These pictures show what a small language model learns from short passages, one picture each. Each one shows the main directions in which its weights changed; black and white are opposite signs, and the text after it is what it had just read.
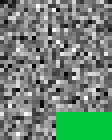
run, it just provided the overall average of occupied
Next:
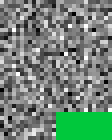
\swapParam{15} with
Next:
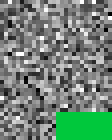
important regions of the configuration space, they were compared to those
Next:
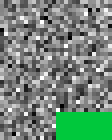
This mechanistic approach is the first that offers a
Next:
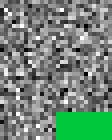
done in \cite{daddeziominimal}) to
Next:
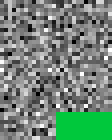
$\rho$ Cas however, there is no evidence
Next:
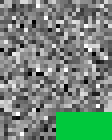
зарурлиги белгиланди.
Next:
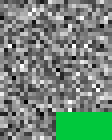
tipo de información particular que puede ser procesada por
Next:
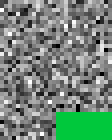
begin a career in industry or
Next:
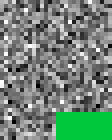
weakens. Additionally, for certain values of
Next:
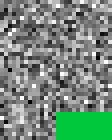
rivojlangan mamlakatlardagi
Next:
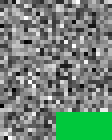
Because $p(x,y)$ and
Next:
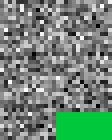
Januari 2004 sampai dengan
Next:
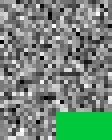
de contratación en origen’*.
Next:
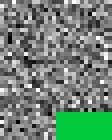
tetap konsisten pada
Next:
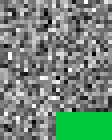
In Fig \ref{fig:3d-lattice},
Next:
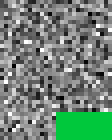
is called positive if $\omega(a^*a)
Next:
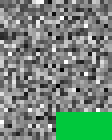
min). There are two transit centers in the
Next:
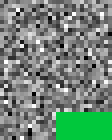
(харчова криза)
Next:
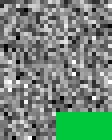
the Riemann-Roch formula. We fix a collection
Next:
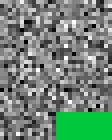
object changes state, all its dependents are notified
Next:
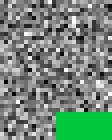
\verb|{2}|, which means the index
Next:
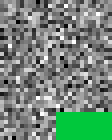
for $X\setto x$, and
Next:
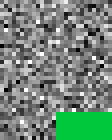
generates a family of *convex* problems which is
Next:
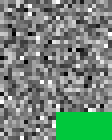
livros, notadamente obras com
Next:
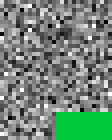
}{\partial t} \int_0^\infty
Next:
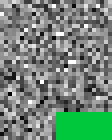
discussion of the implications for the mean $y$
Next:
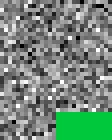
ідеалів у сучасному українському
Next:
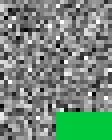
alguien más el reconocimiento constante y
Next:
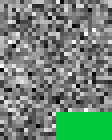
(2024). *Огляд судової практики
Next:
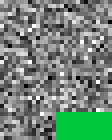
part of the transport energies, which is given by eq.
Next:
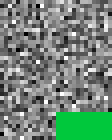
it is reasonable to compare the measured ScAlN
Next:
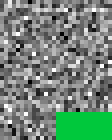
be done below. Another problem with the
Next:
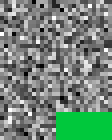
oyida sayyoramizda harorat
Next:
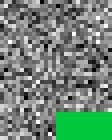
рушди динамикӣ,
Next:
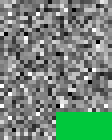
difference for the fundamental resonance. We show that interpretation of these
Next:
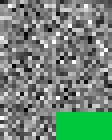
\caption{Throughput of the coexistence system
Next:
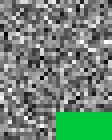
заключили договор
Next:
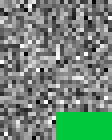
que personne, ça a été difficile
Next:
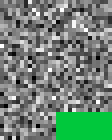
resurslardan birgalikda
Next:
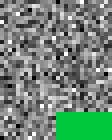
have also found the chain-like arrangement of
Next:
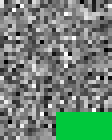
exact sequence $0 \rightarrow \mathcal{K}
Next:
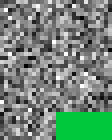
suppose that $x_1=v$ and
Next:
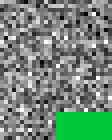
рассматриваются пословицы
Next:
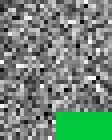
dá-se o conflito. É
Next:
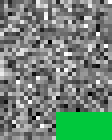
Technology (ICT) for management of
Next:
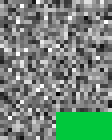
for my space in a primary school.
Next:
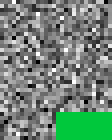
We give examples where virtual knots with unit Jones polynomial are
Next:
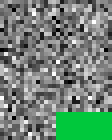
haqimda yozing. Ushbu
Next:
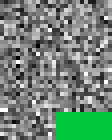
a triangulation on 17 vertices with degree sequence
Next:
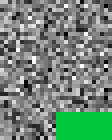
in the limit $E_Z\gg
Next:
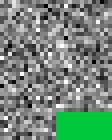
айбланувчи тариқасида
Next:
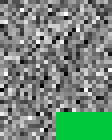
индивидлари ажратиб
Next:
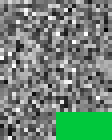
is a finite cover, $M_U$ is the
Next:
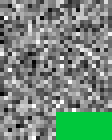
Alemania, Estados Unidos y de
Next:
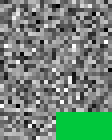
on the list). Dialectic and dualism
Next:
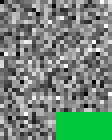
takes the form~\eqref{lin1}.
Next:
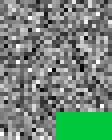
for another interpretation). In the limit $N \rightarrow
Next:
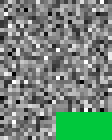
Hakimjon Abdullo
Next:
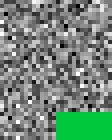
$5$ such that they generate $G$ and their
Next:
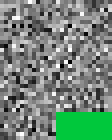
início precoce do uso de
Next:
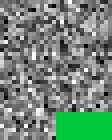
high Herman value of 0.9. We can
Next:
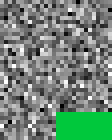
\end{equation} which is actually similar to the identity
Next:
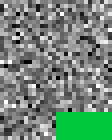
filtered diagram $X \: D \to
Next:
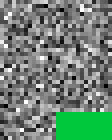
розробки нових форм і методів
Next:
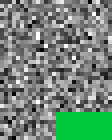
can be articulated with their teaching process.
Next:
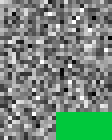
inequality. Note that \beaa \dbE[
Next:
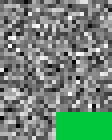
in this simulation study: the mean, bias and
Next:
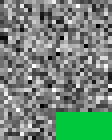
ta'minlash maqsadida boshlangan
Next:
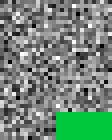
with this expected scaling, given the relatively large errors here.
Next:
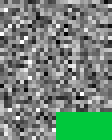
examination of the primitive notion of density.
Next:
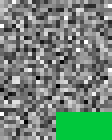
$\mathcal M(\mb)$ generated by the
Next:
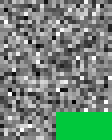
you to give special attention to this next point*;
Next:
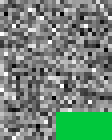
Visual Studio 2010 dengan bahasa
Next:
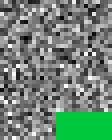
ausgebildeten Tauchern zu
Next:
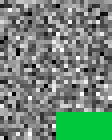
uchun optimal munosabatlar protseduralari
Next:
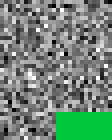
the $j$-dependence of the effective charges is
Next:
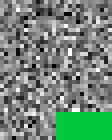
Efek Indonesia Periode
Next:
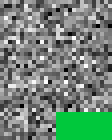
an explanation of the purpose of the research and
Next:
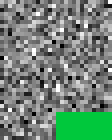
with $K=\overline{U}_p$. Given
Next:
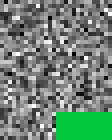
of retinal ganglion cells reported in
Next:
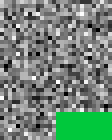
sejam sempre alcançados.
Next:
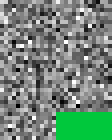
control. Recently, Walker {\it et
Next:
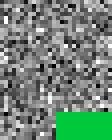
1. Alecu. Gh.
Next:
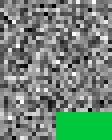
middle core is consistent with an AGN. The significantly more
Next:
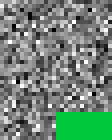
Em Chandigarh este traço
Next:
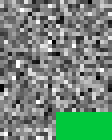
$V_1$. The we can choose a basis
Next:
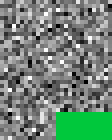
she considers an equally-weighted index,
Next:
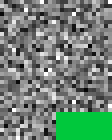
la represión penal tributaria debe
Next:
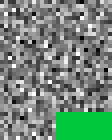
applies Cauchy's Residue Theorem on the
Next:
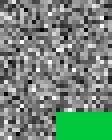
$\sim\!10^{-2}$ down well into the
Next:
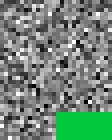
(*semi*) estruturada,
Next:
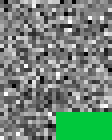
$\Prob(\circ)$, $\nums$, might be
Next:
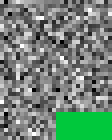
cumplimiento, evidenciando que con el pasar
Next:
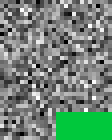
Um exemplo é a metodologia ativa
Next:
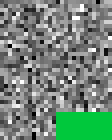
located around the corner with the same frequencies as those
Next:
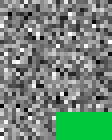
capacity. In addition, while the strategy under
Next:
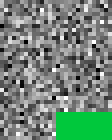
продолжительность курсов
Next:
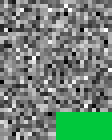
авлодини тарбиялашда
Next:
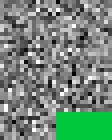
transformations acts transitively on the set of all circles
